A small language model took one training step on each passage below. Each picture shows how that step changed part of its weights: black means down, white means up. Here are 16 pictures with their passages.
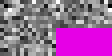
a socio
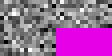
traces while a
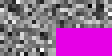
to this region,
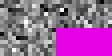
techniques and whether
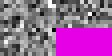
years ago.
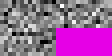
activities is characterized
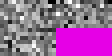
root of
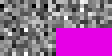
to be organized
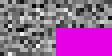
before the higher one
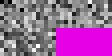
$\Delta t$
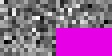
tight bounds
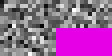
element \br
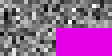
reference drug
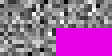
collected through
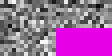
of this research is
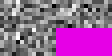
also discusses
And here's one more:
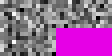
performance across each
